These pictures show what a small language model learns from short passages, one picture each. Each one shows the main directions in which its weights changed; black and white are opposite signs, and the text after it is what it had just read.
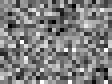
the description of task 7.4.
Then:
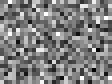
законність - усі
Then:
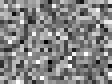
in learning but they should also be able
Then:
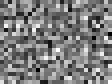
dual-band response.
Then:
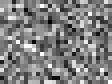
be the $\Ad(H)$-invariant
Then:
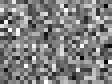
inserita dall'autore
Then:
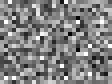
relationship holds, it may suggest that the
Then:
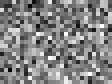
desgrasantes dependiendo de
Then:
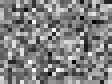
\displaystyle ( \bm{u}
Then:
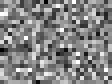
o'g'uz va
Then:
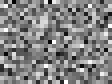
no caso a da rua
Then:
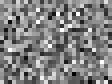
by bell hooks,
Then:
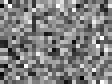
yo'qotishlar -
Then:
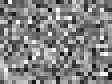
$\bP$ belongs to\/
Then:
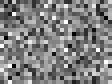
destinations by intermediaries in
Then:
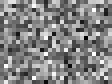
говоря, это
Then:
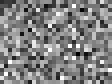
[2]. Thiosulphate
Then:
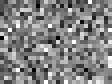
convergence theorem and its generalization for a
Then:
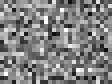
a transformation of spatial variables of the form
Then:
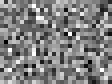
Module in Food Science.
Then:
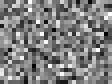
to shorter glitch
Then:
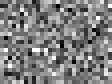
on subglacial soft
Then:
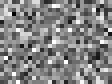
process, and decreases sharply
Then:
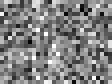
та літературна
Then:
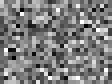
their continuous support. This work has been
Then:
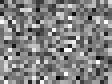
show in the next theorem.
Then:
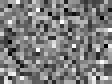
least a large extent. Yet
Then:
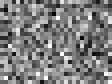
Oral Investig*
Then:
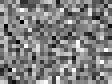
Torrell J. P.,
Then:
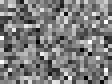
self-efficacy on study can
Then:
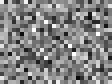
Bible teaching and related literature
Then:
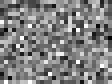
and secure solution for managing digital
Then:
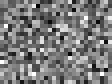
que de los cuatro grupos
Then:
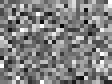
Figures g) and h):
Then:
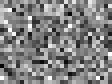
at charging stations of the
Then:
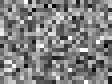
Uzoma Igwe and
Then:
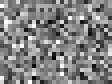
Diphenyl urea
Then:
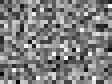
group algebra $\C\pi$ into
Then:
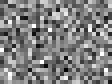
marker-based option support the
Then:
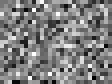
\newcommand{\C}{\mathcal C}
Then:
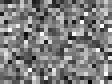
та здатності до
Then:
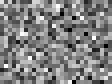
Combination of Cecal
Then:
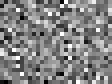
en pro de construir
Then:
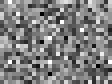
здания и сооружения
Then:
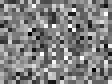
de financement, le
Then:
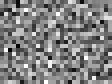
= \lambda I - Y,
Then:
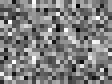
progressive dismantling of
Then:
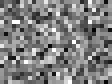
qilishiga dalildir.
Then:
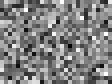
listen to the children involved in the
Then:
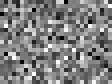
\section*{{\bf Introduction}}
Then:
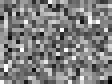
un ancrage durable du
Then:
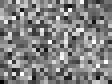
by X-Ray Analysis.
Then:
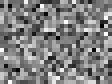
and B denote styrene and
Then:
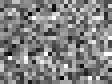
ser capaz de crear,
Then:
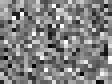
from the appropriate experiment whereas the values of
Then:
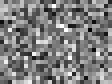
to attract many members and they were
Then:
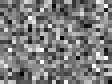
theory in the case of this region,
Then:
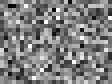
appropriate action, if he/she
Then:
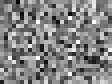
since caches of arms and
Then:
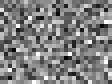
curve in $\PP^3$
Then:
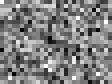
the [framework Support,
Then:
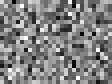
forced them to adjust their strategies
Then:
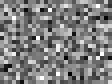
called the $m$-th exterior
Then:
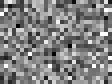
тканини з гарним
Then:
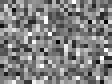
a family $(H_i)$ of
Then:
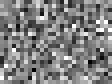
these elements are invertible. In the
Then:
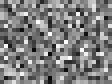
on the right-hand side of the
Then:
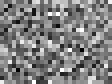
fisiológicas e
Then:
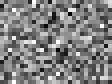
setiap komponen RPP
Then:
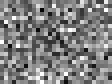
factors $q_{i}$ has
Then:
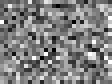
having job satisfaction highly contribute
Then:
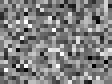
architectures work. After impinging
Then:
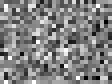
de oude wet, is nu
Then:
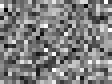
pada keadaan kedua
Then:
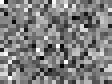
**Planetary and Space
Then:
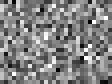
where \( B_{\delta}(x)
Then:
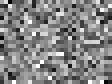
o'quvchiga quyidagi
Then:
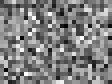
Conference*, 9th - 11th
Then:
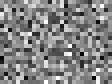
a century of service more than makes
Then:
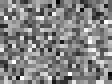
System. *Turkish
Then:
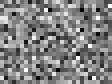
term $R^\e$ we need
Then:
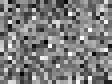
notes, “When we’re
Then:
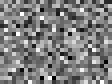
continuous homomorphism $G \rightarrow
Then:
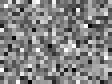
para estrangeiros:
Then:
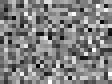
of $f$. Also we establish
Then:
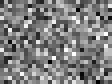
70. Although, it's not
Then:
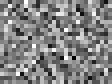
outcomes among adolescent
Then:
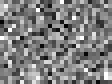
was taken in excess than that required
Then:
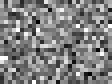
$F$ of degree $-2$
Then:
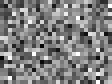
in which case, of course, the
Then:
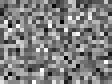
clockwise composite. By pure
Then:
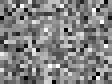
van een eenmanszaak of
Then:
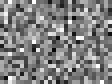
arrangements for analysis. By using
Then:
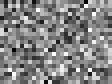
Siva Kumar
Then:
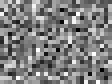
significance level $\alpha =
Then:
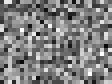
$x\in A\cap
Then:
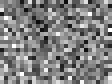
bejiz emas.
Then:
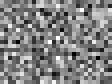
Dirac morphism, then it already
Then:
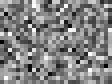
мазков. Не
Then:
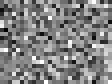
to check that $\nu$, the
